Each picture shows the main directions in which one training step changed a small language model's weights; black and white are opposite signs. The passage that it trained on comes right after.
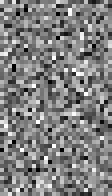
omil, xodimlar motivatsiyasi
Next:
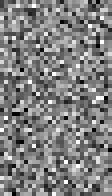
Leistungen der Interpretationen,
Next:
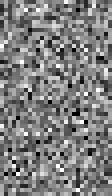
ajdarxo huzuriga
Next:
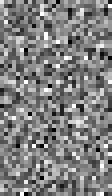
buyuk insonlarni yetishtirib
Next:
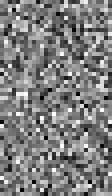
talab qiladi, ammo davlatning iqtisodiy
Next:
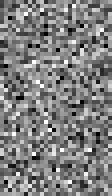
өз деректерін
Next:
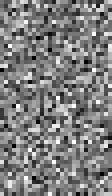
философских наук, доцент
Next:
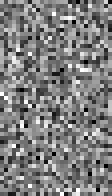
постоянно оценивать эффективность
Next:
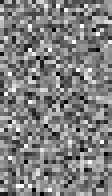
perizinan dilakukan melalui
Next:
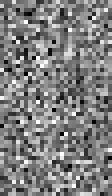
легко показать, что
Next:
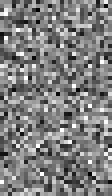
to solve such cases that is
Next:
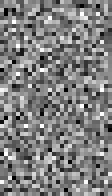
negócio. Diante do
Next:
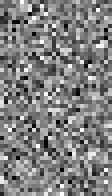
aceptables y el coste de
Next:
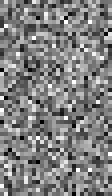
E CONSTRUTIVA
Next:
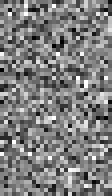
software requirements specification)
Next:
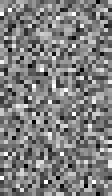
dados sobre quantidade de notificações
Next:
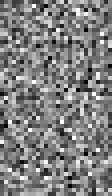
Chirinos y Vásquez
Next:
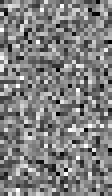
trato con Dios para establecer
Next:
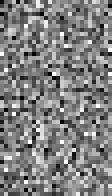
efectuó hasta los 55 días
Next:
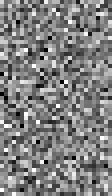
растения, у которых
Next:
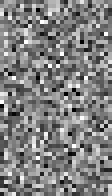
in Kharkiv region, has
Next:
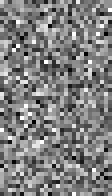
позволяющие иллюстрировать
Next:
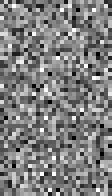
The influence of solar activity on
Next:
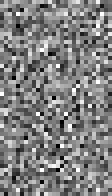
абсорбатора культурологической
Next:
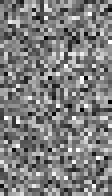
Kecamatan Katingan
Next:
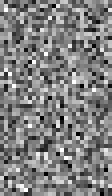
Potrebno vrijeme
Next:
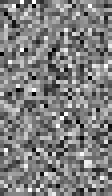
Kenja'nın eserlerine
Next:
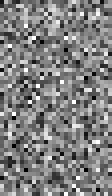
ambientes de proyectos, como el caso
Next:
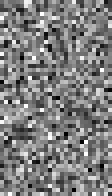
рамках деятельностного подхода
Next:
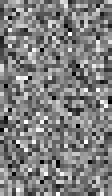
действия» [18]. что
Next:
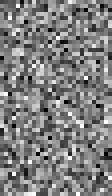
Russian). Materials for the
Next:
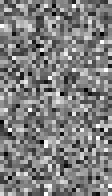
Асосий эътибор
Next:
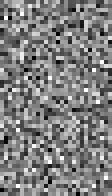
2011b) Grundlage einer professionellen
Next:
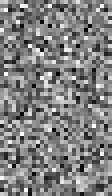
lozimki, Xorazm
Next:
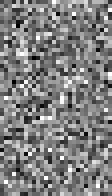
необходимо увеличение силы
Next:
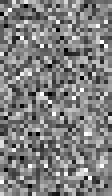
xalq maqollari va iboralaridan
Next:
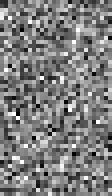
रंग तैयार
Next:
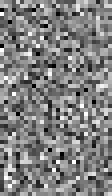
uniformité en fournissant
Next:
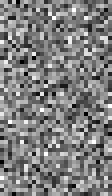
ya’ni 5 %ini,
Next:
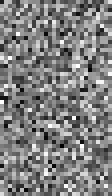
pelayanan mengikuti
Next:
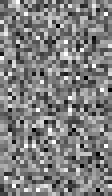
discusión. Recomendaciones:
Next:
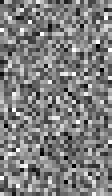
noem nu slechts zaken
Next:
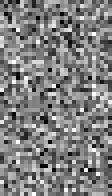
індивідів досягати
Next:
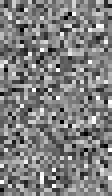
механизмов со стороны
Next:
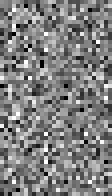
Mucositis oral: revisión
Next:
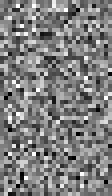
of Engineering and Technology.
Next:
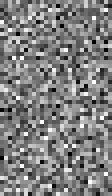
Estado autoritario. El Estado
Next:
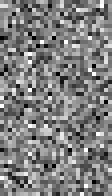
el más rápido (**30
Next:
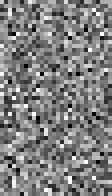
Food Chemistry*. -
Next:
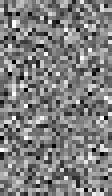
Reality Dance Training System
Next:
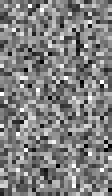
para a afirmação do seu
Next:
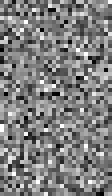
alimentares saudáveis. Estas
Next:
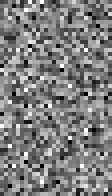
(2021). Xalqaro moliyaviy hisob
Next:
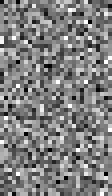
litiyogeneziga olib kelishi
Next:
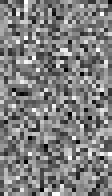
nutqidan. 19-sentabr
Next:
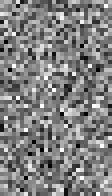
ularning jon boshiga daromadi
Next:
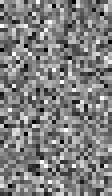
Узбекистане относительно более
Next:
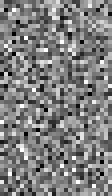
пластике. Систематизация
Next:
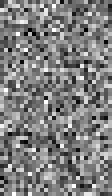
qaraganda, Ayimxan
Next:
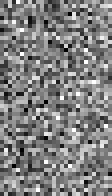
of planned behavior.
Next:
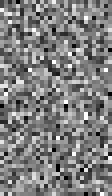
ola – to‘polon,
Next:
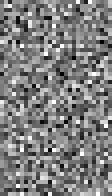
expressão. Ensinar números
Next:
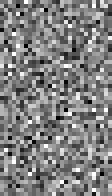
3. Таранов Г.Ф.
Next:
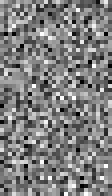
əhali, hər
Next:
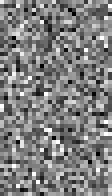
and H: herkogamy.
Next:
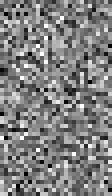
sessões. Os resultados indicaram que
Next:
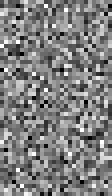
Al-Risalah. -
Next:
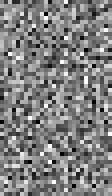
Riccardi Raffaella,
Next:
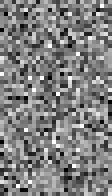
energia. Eòlica
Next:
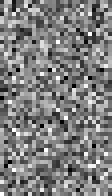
from the ground. The houses
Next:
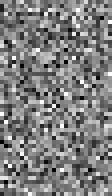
povos indígenas no continente
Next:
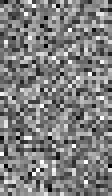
IFRS (IAS 2
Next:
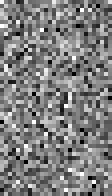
zamonaviy standartlar asosida shakllantirish, mahalliy
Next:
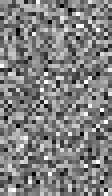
Qobiliyatlar va ijtimoiy hamkorlikni
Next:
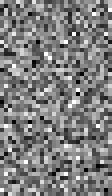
do DNA A descoberta da
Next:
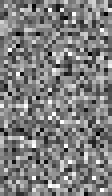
ega. Kalit so‘zlar.
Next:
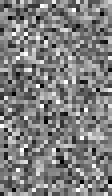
судловга тегишлилик
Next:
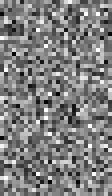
ce qui correspond aux vrais
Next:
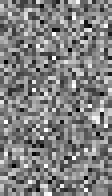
to'la qonli taqdim
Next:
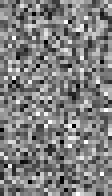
ativa e consistente, com
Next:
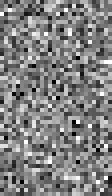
am Bahnhof Teufen,
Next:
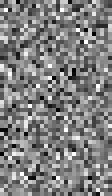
atâtea strigături
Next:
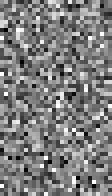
into a climate of 'all
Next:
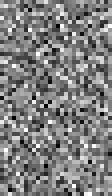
narrativas políticas, el artículo
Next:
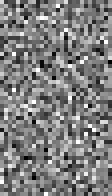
yang memberdayakan siswa
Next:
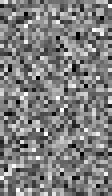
“¿Qué tienen en
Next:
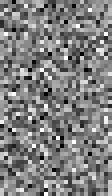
Europa voor allen die zich op
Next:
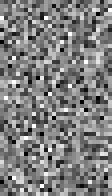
«Управление предприятием 2»
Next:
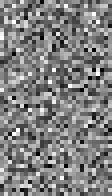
маємо потужну
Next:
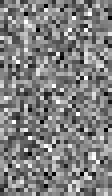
mirasların erişim durumuna
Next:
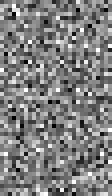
partir dessa realidade, é fundamental que
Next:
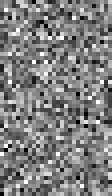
World Cinema in the
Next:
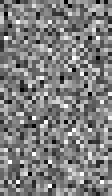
de horizonização. As visitas
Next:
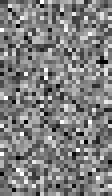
de diligenciar su código
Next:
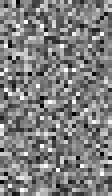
ҳам, мавжудлик
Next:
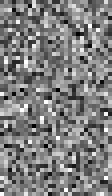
haviam dado solução, e
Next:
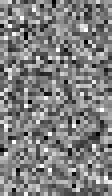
tashkilotlari, 25 foizi esa
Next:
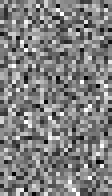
που συμβαίνουν
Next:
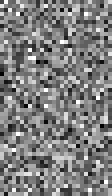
educației*. București:
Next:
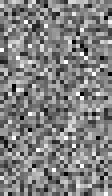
Vivek Sehgal, Lise
